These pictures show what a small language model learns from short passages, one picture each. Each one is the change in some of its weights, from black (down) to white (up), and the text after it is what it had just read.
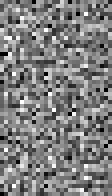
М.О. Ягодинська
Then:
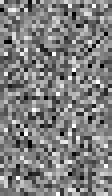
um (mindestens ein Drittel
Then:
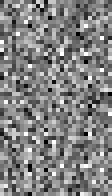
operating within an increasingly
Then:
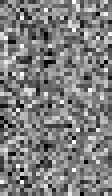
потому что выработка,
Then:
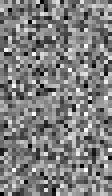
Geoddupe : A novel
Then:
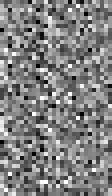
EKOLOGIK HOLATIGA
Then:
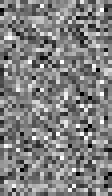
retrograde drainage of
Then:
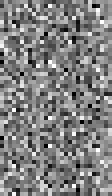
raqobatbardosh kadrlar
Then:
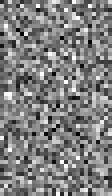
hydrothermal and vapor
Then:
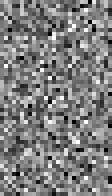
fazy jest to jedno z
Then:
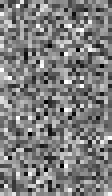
elevada prevalencia global de
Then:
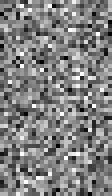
is the acquisition of similar
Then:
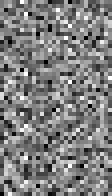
tariqa, elektron resurslarda
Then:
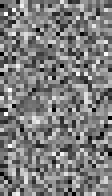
ustun. Ayol,
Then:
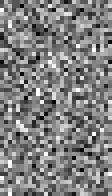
sho'balari tarkibida
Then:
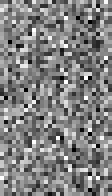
sobre cultura científica tecnológica y de la
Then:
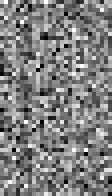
позитивно. Основні
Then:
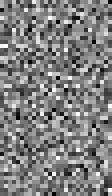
karena angket dijawab atau
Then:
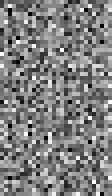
de Janeiro - RJ Vitória
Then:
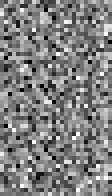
juda ko'p foydalanilgan
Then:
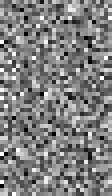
décadas de 40 e 50 do século
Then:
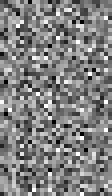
अपनी सखियों
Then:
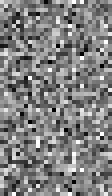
и нематериальной культуры
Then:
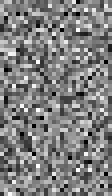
& global study*, (4),
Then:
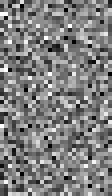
de docencia, de las cuales pasó
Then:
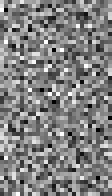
Brasília: Senado Federal,
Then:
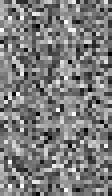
che è tanto unico e tanto
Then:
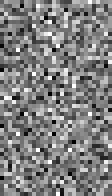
emerging industries Kharkiv
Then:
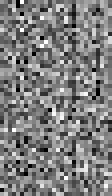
inginkan. Atlet yang memiliki
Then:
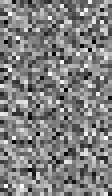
olan insanlığın ortak
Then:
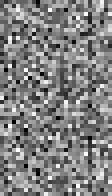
ichki audit bo'limi
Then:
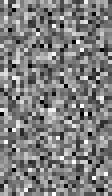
Humana nueva Esparta trabajo
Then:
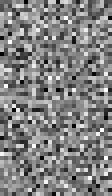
y luego de solicitarle le
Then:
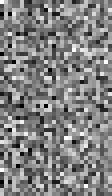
та відгуки ЗМІ
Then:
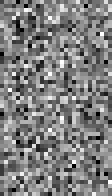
behavior. - New York:
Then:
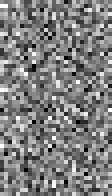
desenvolvida com base no modelo
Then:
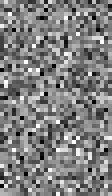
de Enfermería Basada en la
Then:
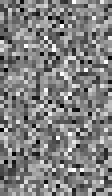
de la mousson et des
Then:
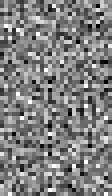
*Tamarix L.*, economic
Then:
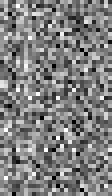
sinnum á verðum sem
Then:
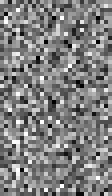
cui senso profondo,
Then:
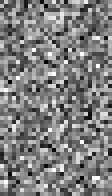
certain que cette figure
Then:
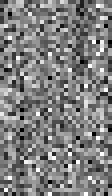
kalır Hiç nesneyi
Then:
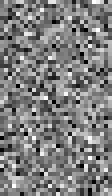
Gambar 12. Ukuran
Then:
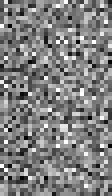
zo breed mogelijke
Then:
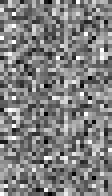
خدمات ارائه شده به
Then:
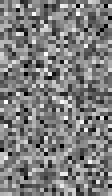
objetos desconectados,
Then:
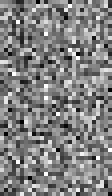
сложнее профанного
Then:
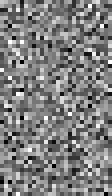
metodiga murojaat qilish kerak
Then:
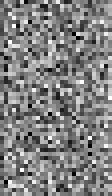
roli //Zamonaviy innovatsion tadqiqotlarning
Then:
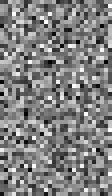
я вже дещо знала про
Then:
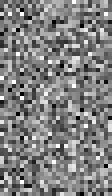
отмечалось, что право
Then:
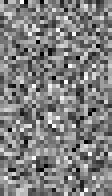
a lógica de mercado capitalista
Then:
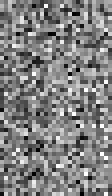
в працях провідних
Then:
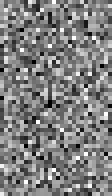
el autor resume los resultados de su
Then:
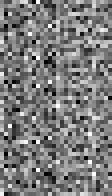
وتميّز منذ
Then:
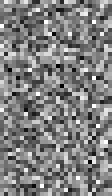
dan segera merujuk ke
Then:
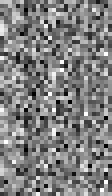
істотний вплив методології
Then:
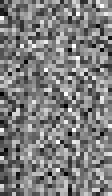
een heldere communicatie is
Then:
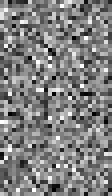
Brief introductory
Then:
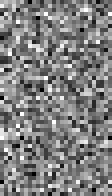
raleo a los 45 días
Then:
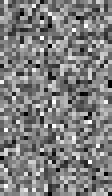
no conflict of interest to
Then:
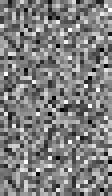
Deutsch für den Mittleren
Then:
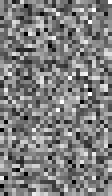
la lectura de información almacenada
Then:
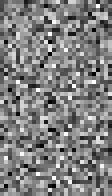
addition, medals and
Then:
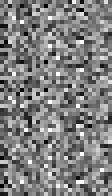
ta'lim sifatini oshirishga qaratilgan
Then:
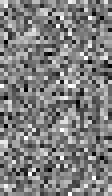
lado teórico de la crítica para
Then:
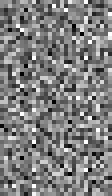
Vieira Hardman Leite¹
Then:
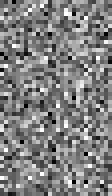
кам қўлланадиган
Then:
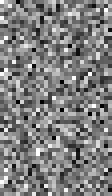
de vestígio biológico a ser
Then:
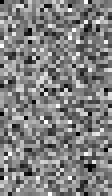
du TBS se révèle
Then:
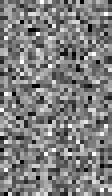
акцепту (ст.
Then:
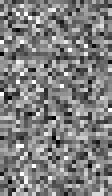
бизнинг қонимизда бор.
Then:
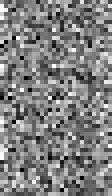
o processo de apagamento do projeto do
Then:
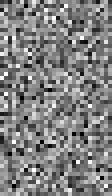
des PME : État de
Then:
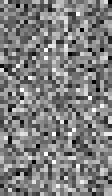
maka digunakan uji F.
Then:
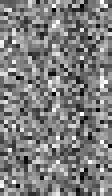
tra proprietari e conduttori
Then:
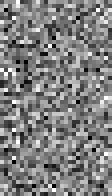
пациентов с тяжёлой
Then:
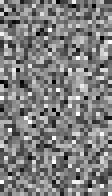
ишлари давомида 1600 дан
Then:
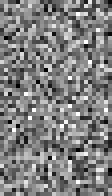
the attitude to the image of
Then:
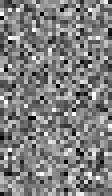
qilib aytganda, Baxtiyor
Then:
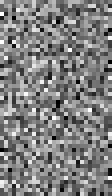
de de doygun renklere
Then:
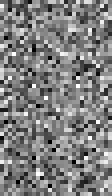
подхода в инновационной развитой
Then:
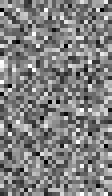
e em Saúde (EAS) é
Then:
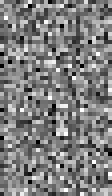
uslovljenom uglavnom
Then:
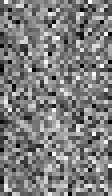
sehingga mendorong
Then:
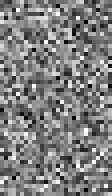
à chaque occasion,
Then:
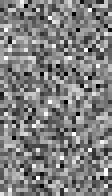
su ejecución es identificar el
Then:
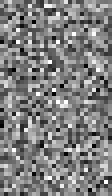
Sistem Absensi Wajah
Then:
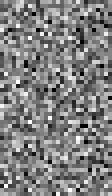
de l'Océan
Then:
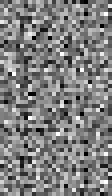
демонстрирует необходимость
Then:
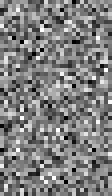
het beschikbare materiaal
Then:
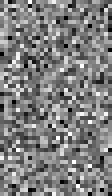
as plataformas possuem
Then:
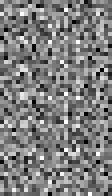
Qodiriy nomidagi xalq merosi
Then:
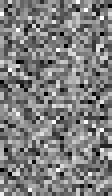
управления охраной труда
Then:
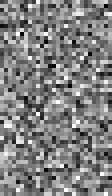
эти переломы происходят
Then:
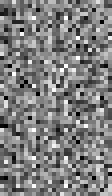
the feeling of temperature,
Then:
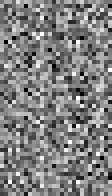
infratuzilmani rivojlantirishga
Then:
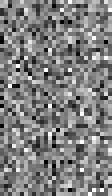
\varepsilon(1 -
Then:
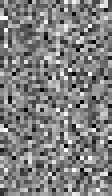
89% pada analisis sentimen
